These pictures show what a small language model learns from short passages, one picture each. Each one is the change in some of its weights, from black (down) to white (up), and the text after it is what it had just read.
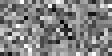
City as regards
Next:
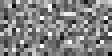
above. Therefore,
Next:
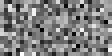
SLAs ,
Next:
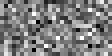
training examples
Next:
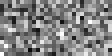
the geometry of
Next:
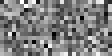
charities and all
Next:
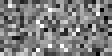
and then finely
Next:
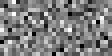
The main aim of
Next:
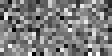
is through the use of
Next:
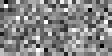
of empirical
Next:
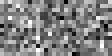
of order unity.
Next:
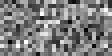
are on average only
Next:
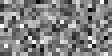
considered tooth size and
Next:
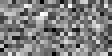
resource use and
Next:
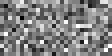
middle of
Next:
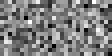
directly instead
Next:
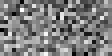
is motivated by
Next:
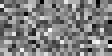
time $t$
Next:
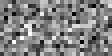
cycle if
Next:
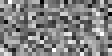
total $\kappa$
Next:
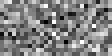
aperture only the
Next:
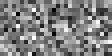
to the people
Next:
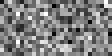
mass range from the
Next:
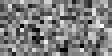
technology, it is
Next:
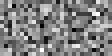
important improvements to
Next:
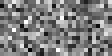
set to 1, one
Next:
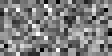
becomes so
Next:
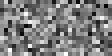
wound composite
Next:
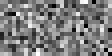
the prevalence
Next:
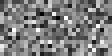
where $G =
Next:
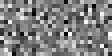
considers all
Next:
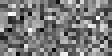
seen in other
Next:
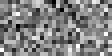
central role in
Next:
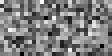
the actual
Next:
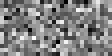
Whether or not
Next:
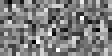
limits of their
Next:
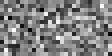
without a hat),
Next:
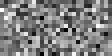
environmental particle.
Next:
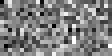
on top. For
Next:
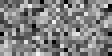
source under an
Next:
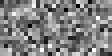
and contacts to
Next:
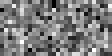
and wrote the
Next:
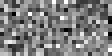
in the form of an
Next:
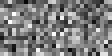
the second term is due
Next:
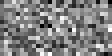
influences the
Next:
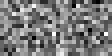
numerically the
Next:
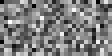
using of the superspace
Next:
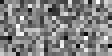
higher moments could
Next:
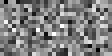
second field to generate
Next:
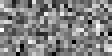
automatic system
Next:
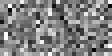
different orbits.
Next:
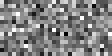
all integers after an
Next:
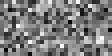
order to detect
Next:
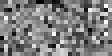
now no longer
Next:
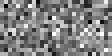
state authorities
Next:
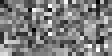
now interesting to
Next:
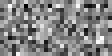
order to obtain for
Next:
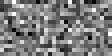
comment on the
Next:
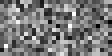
vortex phase
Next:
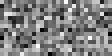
in the plane
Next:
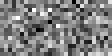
parents has
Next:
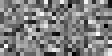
as $T_i
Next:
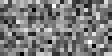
layers, the
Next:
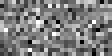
of production and
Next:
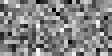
the Augmented
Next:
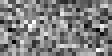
looking at
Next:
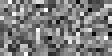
be understood
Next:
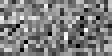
component of what
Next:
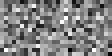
or service,
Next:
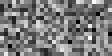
the measurement of the
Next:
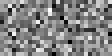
orbits in the
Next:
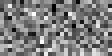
focused on
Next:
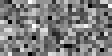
with sickle
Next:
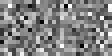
extract all possible
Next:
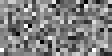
and "deep"
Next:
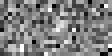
nodes in
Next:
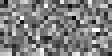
to take into
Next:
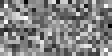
number. Say
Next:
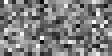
the {\bf L}
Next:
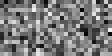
the sky:
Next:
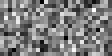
has been shown that
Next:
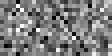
Fig. 5. We
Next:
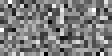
if a CR
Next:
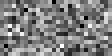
potentials defined in
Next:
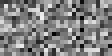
number of classes
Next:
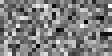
growth regulators
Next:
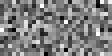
the CMD
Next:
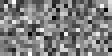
sufficiently low
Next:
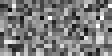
in class in order to
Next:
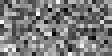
analyze the dynamic
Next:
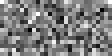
the adiabatic
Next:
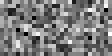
angle between the
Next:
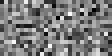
valley and
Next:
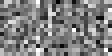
of preventive
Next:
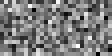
the chiral operator
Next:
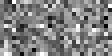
diffusion process,
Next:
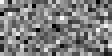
The existence of
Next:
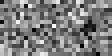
best performance can be
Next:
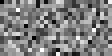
Key Area
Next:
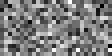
depend on the distance
